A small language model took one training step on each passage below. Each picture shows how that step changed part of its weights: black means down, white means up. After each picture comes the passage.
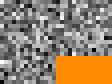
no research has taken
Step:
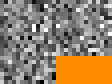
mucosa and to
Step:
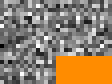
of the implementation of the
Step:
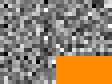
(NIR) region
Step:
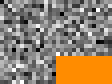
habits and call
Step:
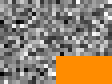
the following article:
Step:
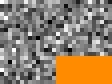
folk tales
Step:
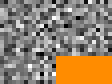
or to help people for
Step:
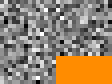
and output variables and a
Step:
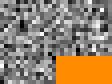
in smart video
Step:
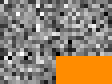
literacy levels will enable
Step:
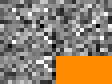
a novel method to
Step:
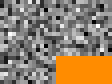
majority are tourists
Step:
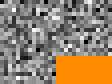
Samarkand in
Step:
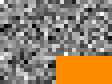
their interns have
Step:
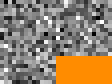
flow front of
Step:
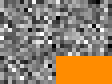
chosen another
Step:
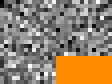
of impurities for
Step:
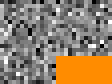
Medical interpreters
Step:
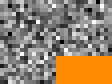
stable state y when
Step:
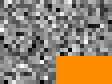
crystal, as
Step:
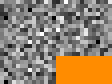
success factor,
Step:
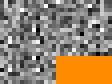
be toxic or
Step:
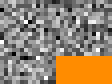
FMT are yet
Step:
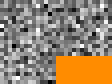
Better results can be
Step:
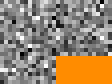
was burned by a
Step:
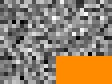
or parameters that describe
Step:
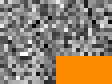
Patna medical
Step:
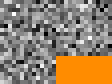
an incomplete and
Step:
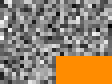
the information it contains.
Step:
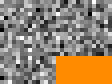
University of Bergen,
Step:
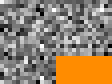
B, H&E
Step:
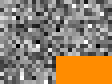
remaining in the
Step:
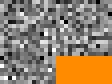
this world interprets
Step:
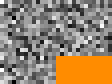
treatment of the TTC
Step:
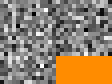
the resources available collectively
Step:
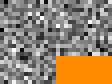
locus of control the question
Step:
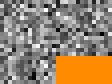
was first introduced
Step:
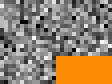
utilized in each treatment
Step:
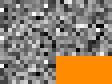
Support vector
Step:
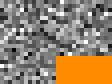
operation in phalsa
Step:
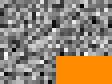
in Grillo's
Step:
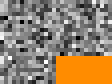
Passenger selects
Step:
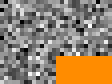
much less supervised
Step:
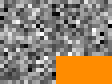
ecosystem. In an
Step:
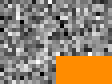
indicates the sharp
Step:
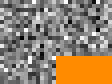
part of the ball that
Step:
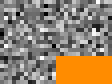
configurations are
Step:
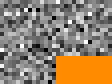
regulator) in
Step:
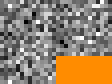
new to the role and to
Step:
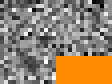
future prospects
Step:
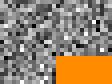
property. Thus,
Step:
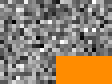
Book, Reference
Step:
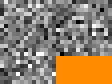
with the views given in
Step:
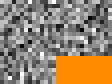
thousand people) is
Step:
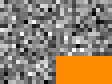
Linking globalization
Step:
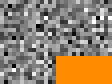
hour and for the
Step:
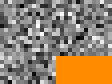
and maximum values of
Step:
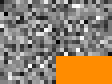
evidence. As
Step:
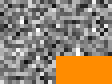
I. Introduction
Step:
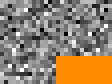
NA 11 th year
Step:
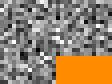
optical bandgap
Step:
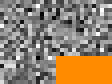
recorded after taking
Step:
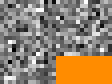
primary experiments,
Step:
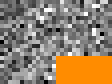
process. In order to implement
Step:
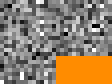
contribute to the
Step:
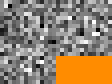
applications," in
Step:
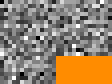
on revenue and
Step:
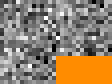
healthy life despite
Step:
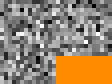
bonded patch
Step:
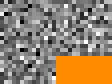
is focused on literature
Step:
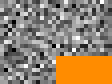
perambulations and
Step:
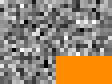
State, totaling
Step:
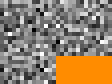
between the two. We
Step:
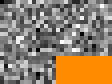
Do you smoke
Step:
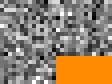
access to jobs,
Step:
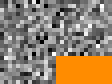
which don't.
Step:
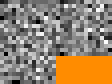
the fundamental
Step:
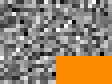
be registered, an
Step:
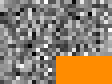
"your task"
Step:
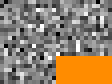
for the enzyme
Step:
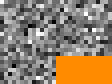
policy recommendations
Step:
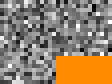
want to prove that
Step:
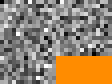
injury from
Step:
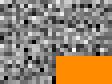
dealing with different
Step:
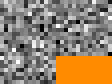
to sign language. It shows
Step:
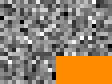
opportunity to
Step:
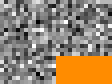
in Uganda should
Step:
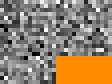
system is not clearly
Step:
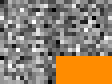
Ou et al.
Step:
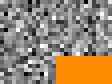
and $S_i =
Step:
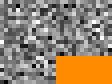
: Writing -
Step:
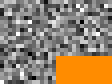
and reciting the
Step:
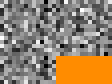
in Southeast
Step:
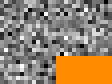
professions. Large
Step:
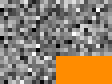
tested extensively
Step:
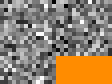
a vital intervention
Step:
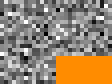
para-position of
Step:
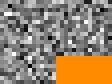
case of uniform
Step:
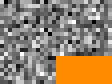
reinforcement learning
